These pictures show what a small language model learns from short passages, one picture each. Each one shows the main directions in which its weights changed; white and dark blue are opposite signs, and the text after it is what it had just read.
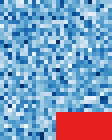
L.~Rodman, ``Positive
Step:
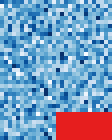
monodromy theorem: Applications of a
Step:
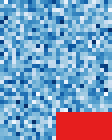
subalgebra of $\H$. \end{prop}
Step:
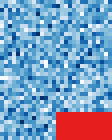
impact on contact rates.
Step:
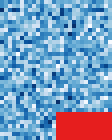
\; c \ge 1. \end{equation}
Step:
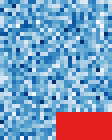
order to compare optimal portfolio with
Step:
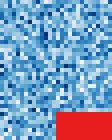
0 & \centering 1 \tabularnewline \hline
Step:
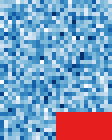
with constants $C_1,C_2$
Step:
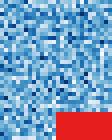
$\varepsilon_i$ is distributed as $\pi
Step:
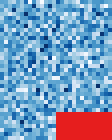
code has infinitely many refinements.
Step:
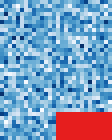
fades away. This type of continuity
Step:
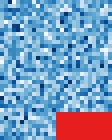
system before studying its integral formulation (which leads to
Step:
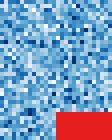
finite number of iterations suggests that if off
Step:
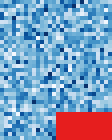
$\nabla_X Y$. With $\gamma'
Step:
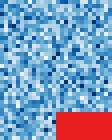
is denoted by $\kappa(v)$. Suppose
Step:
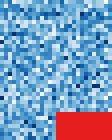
1\}$ is tight. Together with
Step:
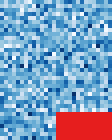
square root of a sextic. \noindent
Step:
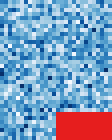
i \leq n}$. That is, we
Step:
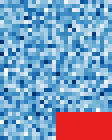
is orientation-reversing. If
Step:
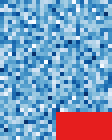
\Teich space and quadratic differentials, see
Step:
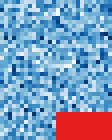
\;. $$ By the same arguments, we derive
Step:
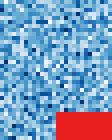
\large \lim_{k \rightarrow
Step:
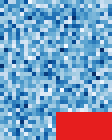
$z\in \cZ$ is called
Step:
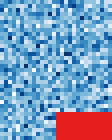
embedding is convex. \qed \begin{lemma}
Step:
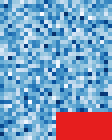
singular values of the $n \times n$-matrix
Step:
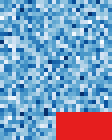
PROOF. First, our model
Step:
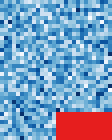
\een Then \eqref{epxa}
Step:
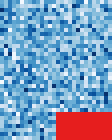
analysis of numerical results (sections~3,
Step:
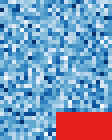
of $C$ near $p.$ Restricting
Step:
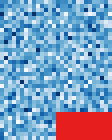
a covering of $\bar M$ by a finite
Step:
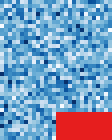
standard particles. It is here where the
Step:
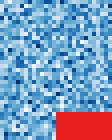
\item evaluate the corresponding $F_{\cal
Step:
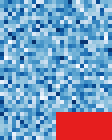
the composition of the (metric-induced)
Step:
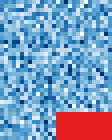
\label{che} \end{equation}% which
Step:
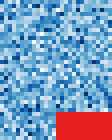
gave strong evidence for this conjecture and proved
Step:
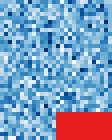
under $g$ up to isotopy.
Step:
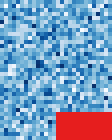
residue. In the case of the canonical
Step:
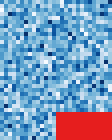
be a 4-manifold having a boundary component
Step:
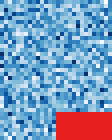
\section{Introduction} {\em Convex
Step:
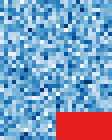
is annihilating, and hence the infinite
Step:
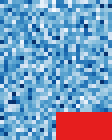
of the Main Results} In Section
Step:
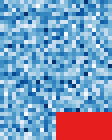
Replace $w,\Tilde{w}$
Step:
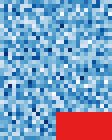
the system's total moment of inertia is
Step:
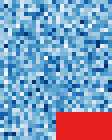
0,$$ in probability, where $d$ is the
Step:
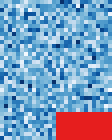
\newblock Commun. Anal.
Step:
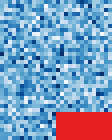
the Catalan numbers. The generating function
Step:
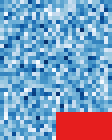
most $\underline{n}_E$ different values and
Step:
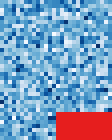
3. \begin{Corollary} The fundamental group
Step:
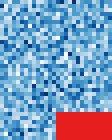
were generated or analysed during the current
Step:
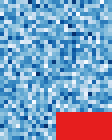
$q \in \mathbb{N}$ there exists
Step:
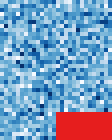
space of smoothings extending the elliptic structure and section
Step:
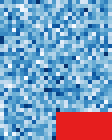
so it can use the edge-to-edge
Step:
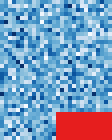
p<r\le q$.}] From
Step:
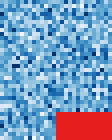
no such design. \medskip \noindent{\bf
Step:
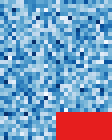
or better, Steenrod
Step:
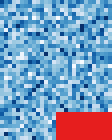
us use the notation of $q$-product
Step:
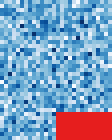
will derive that local optimality may be achieved
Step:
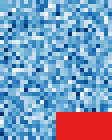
Australia} \end{center}
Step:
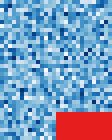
trace and determinants of $2 \times
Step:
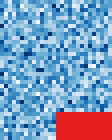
estimate $\|A_2\tht\|$ and
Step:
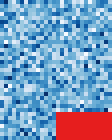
and the cited theorem.\eop\\
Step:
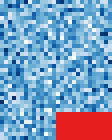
$\mathcal{K}\ge 1$ and
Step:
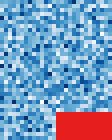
\eqref{Res2} tells us that
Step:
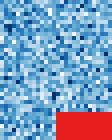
next step is to show that for $t$ large
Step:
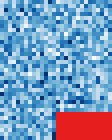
reflection functors for modules over the
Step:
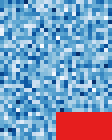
that $R(\vec\varphi) \to
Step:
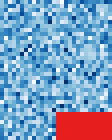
Note that $A - B \neq \emptyset
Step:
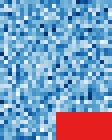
asymptotics as $n\to\infty$: %
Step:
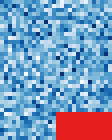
the tessellation $\G$ by
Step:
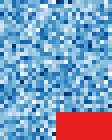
Bedford and Taylor
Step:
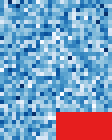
5-level & 4-level &
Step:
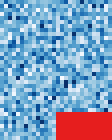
that $\lfloor\log d\rfloor\mid
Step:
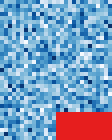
of order up to $k$ agree
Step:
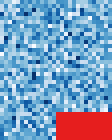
. \end{align*} The mappings
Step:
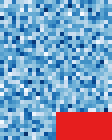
based on a deep result by U.
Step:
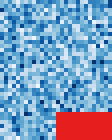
class of equation, uniform boundedness does not hold.
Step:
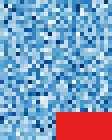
Complex. \emph{Compatible
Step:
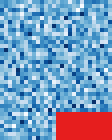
\label{H} \end{gather} where
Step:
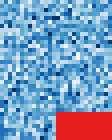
two statements are equivalent. 1. The set
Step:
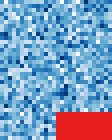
$\lambda$-preserving maps, we can construct
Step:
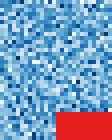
Analysis}). \subsection{Control
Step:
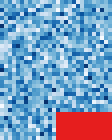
and Proposition \ref{PropositionBernstein}. In
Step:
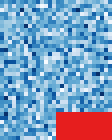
and vector fields}, continued}\qua We
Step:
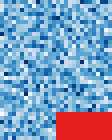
BFS (breadth first search)
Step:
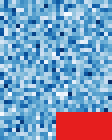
Almost sure recurrence means that almost every
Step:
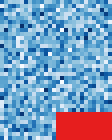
limit theorem and almost sure central limit theorem for the
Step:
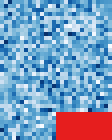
case follows from the same idea. As in Theorem
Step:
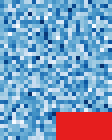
and we prove two resuls which will be useful later
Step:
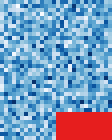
is multivariant in the sense that at fixed link
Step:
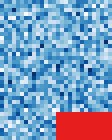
\Event{b \text{
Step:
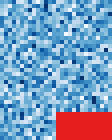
and unconstrained optimization: a review
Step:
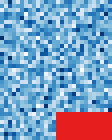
X \rightarrow Y$ from $X$ to the
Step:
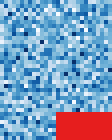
a generalization of the standard quantum mechanical phase
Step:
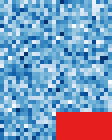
In particular, all indices in the subscript are
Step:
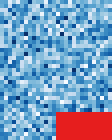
${\cal D}_1\neq D$, and since
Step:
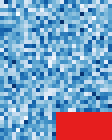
divisant $\ord(G)$. Alors
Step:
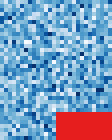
$^b$ Universit\'{e}
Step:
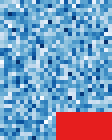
robotic intruders, computer
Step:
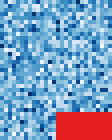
the approximate square puzzle piece $d =
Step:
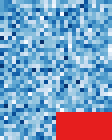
constant term 1, and which are split over
